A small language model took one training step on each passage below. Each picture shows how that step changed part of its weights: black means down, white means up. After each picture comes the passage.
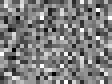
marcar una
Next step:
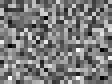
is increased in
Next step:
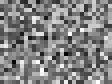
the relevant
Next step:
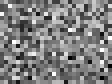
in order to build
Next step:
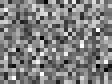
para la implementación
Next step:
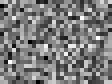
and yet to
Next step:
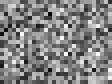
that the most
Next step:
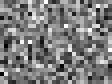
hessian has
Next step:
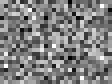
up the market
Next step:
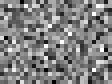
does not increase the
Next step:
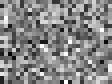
used to construct
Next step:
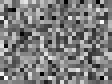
cell (Figure
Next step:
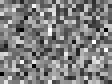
increasing the
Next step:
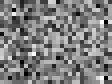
projective structure defined
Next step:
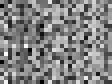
of the factor
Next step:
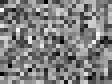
This implies the first
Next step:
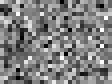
field. Our
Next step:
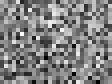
consider the case
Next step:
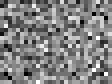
with at most three
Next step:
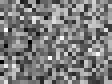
the dimension of
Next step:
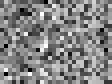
terms of access
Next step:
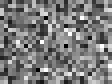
is less than
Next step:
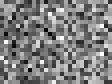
\quad n
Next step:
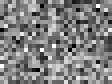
approximation} and
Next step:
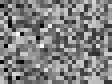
of National
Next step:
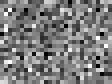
"A modified
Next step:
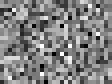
first draft
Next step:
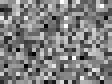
Our results show
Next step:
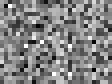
and influences on
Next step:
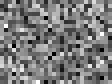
was established to
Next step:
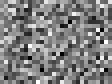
blow ups
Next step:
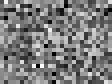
passée à
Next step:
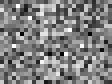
و در
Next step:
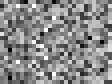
by two new
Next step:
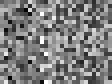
properties of these
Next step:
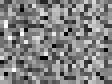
were prepared
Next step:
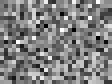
games like
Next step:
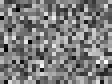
a nivel
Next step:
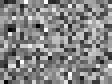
be offered
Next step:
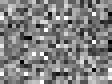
that change over
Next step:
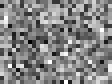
used to calculate
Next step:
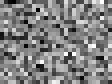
mais aussi
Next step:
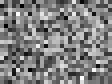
forest to total
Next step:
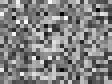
an approximation
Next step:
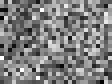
\Vert I
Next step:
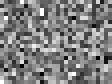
a solid,
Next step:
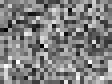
to address
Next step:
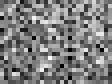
a bounded domain
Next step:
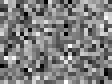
feel' system
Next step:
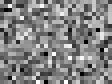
7. We note
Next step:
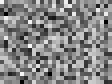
organizers in
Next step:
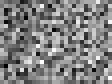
over $C$.
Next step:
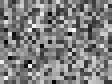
associées, ou
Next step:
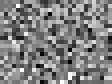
policies, can
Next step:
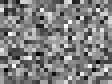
and secondary education
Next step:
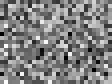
all of the
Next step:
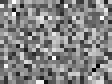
several portions of
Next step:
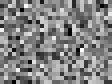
cara yang
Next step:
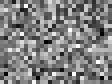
restricted their
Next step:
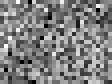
fase I de
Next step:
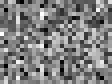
learning model was higher
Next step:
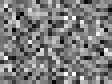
ha descritto
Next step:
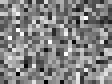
I fought
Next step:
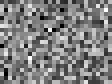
от уровня
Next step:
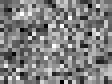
parameter dalam
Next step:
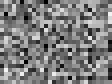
case when the initial
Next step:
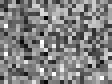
was obtained from the
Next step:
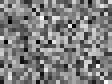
genus two
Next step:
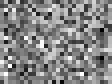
classified into two
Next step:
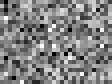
exactly. It
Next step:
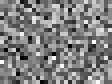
the weak convergence
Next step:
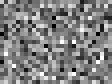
solvent was
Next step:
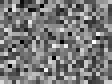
An ordered pair
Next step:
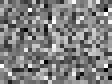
$\varepsilon $ to
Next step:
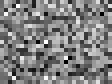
input to
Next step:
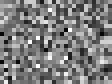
goal of
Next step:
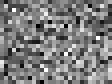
totally positive
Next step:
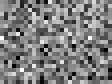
variables, and is
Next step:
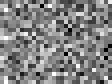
recall some
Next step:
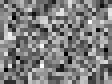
generalized to higher
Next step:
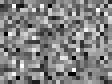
tank and
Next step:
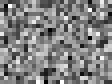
and new industries
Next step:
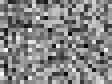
for new sources
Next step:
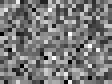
proof of Theorem
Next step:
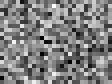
them, define the
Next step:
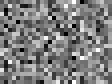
création de
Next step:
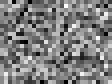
Rep. of
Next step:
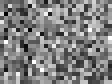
analysis was performed
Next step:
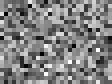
analysis, evaluation,
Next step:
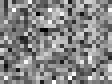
literature findings.
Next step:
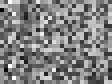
average potential
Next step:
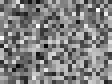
true and we
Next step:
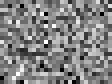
initiatives to
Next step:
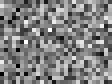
\alpha \mapsto
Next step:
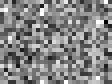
a instalação
